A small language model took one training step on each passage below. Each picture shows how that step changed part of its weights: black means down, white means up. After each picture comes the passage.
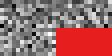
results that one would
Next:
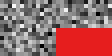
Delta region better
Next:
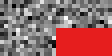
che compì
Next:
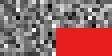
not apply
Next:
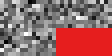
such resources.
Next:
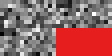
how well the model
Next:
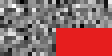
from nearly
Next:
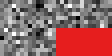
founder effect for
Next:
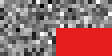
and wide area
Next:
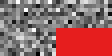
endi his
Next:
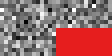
dip, including
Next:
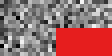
perform higher than the
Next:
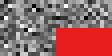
research: evaluating
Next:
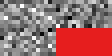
We discuss here only
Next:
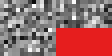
conj. are
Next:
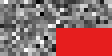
the next
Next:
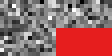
the west
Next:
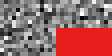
the kinetic
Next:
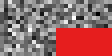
problemas mesmo
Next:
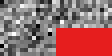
by creating
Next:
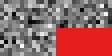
correctly and
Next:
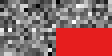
by designing
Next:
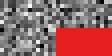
(a) the
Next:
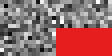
the easy
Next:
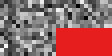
diffusion; whether
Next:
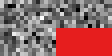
lo que ha
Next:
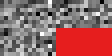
influences the
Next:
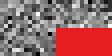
Systems —
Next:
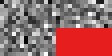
unit cells with
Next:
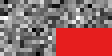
changes in research
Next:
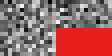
the period from
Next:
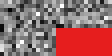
toy model to
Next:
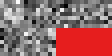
determines the potential
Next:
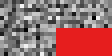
definition, but
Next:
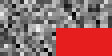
behavior is higher than
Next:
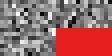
of the lowest
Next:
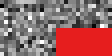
8 mins for
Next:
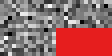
Since the
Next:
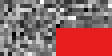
the revised
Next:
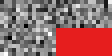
from 50 to
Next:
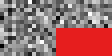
final number of
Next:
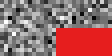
detection techniques
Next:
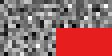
impact parameter and
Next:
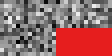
relate to each
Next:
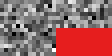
values. We then
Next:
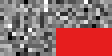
in height over
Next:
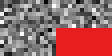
the critical spectrum for
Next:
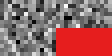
This algorithm is
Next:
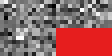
os bancos
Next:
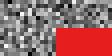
work found its
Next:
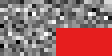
can now have
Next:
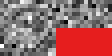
- New and
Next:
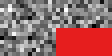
transfusion of
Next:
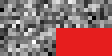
analysis. We have
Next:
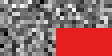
broader solution
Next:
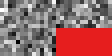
that there is a
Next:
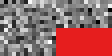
more and more
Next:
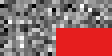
positive outcomes
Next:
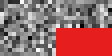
alter physical and
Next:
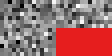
we have demonstrated
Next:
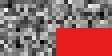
in the study.
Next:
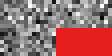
its upper bound
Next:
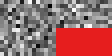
time. Since
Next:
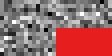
rate of the
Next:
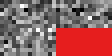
varying from
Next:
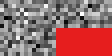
other. Then
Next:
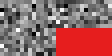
the intercept
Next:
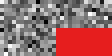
can be solved
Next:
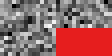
the HDM
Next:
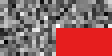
material was available from
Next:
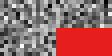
expected problem with natural
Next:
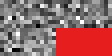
technical limitations
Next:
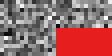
visible in the
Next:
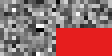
to theoretical prediction
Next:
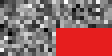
that the main
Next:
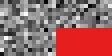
each of the
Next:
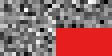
electric charge
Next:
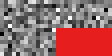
In general,
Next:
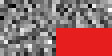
interactively and
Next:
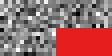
at high temperature
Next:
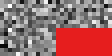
always has zero
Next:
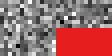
de similares
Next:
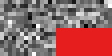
of the brain
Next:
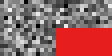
the fate of
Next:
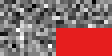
ou grâce
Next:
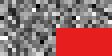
spin angular velocity
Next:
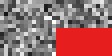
employ a single consistent
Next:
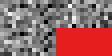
three immediate
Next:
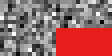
For a scale
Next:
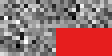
indicators were
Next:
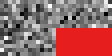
the order parameter
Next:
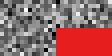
to assess the quality
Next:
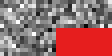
was estimated by
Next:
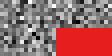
external scattering system
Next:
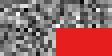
studies grouped
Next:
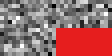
composition and
